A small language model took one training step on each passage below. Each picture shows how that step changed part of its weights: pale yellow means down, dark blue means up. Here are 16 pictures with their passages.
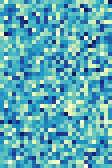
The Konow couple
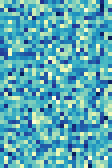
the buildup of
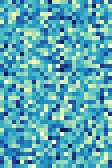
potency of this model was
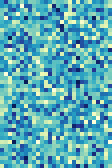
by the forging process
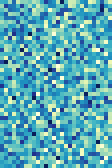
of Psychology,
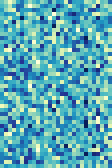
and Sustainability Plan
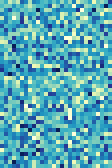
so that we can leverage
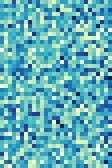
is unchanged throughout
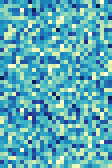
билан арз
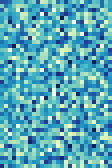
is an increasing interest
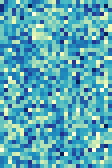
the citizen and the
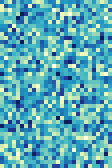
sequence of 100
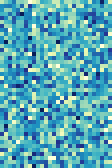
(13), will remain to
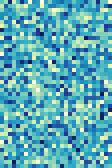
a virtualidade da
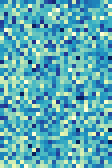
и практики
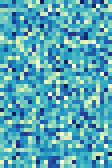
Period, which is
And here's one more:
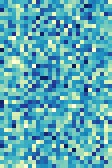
школа с ее
